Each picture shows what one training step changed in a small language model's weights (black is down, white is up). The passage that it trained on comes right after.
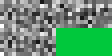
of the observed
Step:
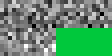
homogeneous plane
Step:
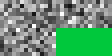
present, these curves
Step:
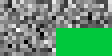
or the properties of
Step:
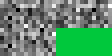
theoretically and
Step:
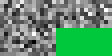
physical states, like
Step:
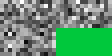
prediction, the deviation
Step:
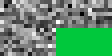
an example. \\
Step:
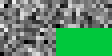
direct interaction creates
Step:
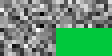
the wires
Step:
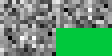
the random process
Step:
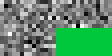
a cubic
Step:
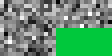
method for solving
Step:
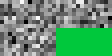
visualize this,
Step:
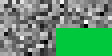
the relatively small
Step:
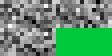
exploration and
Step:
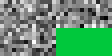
the sign of the
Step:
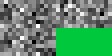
effective thickness
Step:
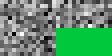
well as the measured
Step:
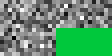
local density in the
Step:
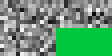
Although the
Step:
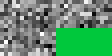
significantly larger fraction of
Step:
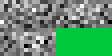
very stable with respect
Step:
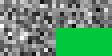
of the transition depend
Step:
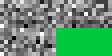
sample size of the
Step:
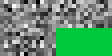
three layers to
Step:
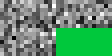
not work in
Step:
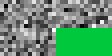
component in the case
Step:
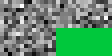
a timely
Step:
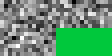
a cosmological constant I
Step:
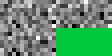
Rev.}\ }\textbf
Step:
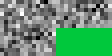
\eeq where
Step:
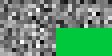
respectively. The dynamical
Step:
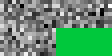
following the reported results
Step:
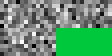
charged hadrons
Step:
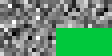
Bottom: The
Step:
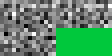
and assumed to be
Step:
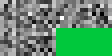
as derived from the
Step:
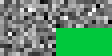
and a sum over
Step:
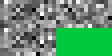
the EIA
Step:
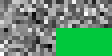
directions of the
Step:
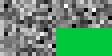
a consistent set of
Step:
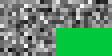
for guiding
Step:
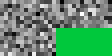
to a 3D
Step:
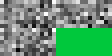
ideal conversion
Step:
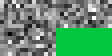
system optimization. In
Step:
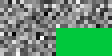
by the dashed
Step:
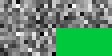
accelerated particles increase
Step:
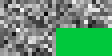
constant temperatures.
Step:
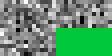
will produce the
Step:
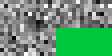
pressure data and the
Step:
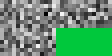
with the improvement
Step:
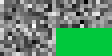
can now split
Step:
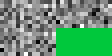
with the Institute of
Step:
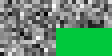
between the qubit
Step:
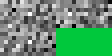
We tested the
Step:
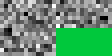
positions of its
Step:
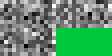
and then further
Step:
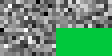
the parton density
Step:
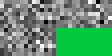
improve ecological
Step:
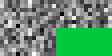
We attribute
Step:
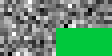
$\ampav /
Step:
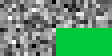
In Bondi
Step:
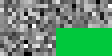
$\mu$ and
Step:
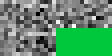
to actual experimental
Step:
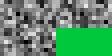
is assigned if
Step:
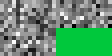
take electron distribution
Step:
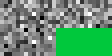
assume the eigenfunction
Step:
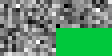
entropy cannot easily
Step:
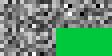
as the value
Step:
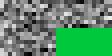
simulation reproduces very
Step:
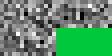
energies are practically
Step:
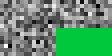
due to the coupling
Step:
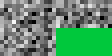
utilized for further
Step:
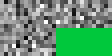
diffraction limit of
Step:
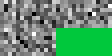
be identified and studied
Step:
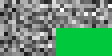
in high pressure
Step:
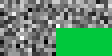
of the accreted
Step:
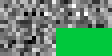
wide energy
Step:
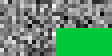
angles as a
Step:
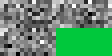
quality based on code
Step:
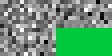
quark, and the
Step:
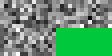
reverse shocks
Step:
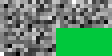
properties because of its
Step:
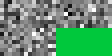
effective geometry. In
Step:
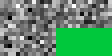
agent based
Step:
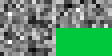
channelization) applied
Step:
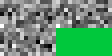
for some of the
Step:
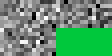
4. The overall
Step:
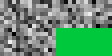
is the vacuum
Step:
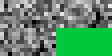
stock price
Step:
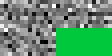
of bars.
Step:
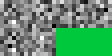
split in different
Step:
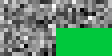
which require sufficiently
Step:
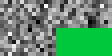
states by bulk
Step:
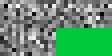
efficiency and strongly
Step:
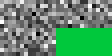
simulations presented here,
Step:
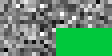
other words,
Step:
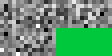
associated with a large
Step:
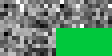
insights about
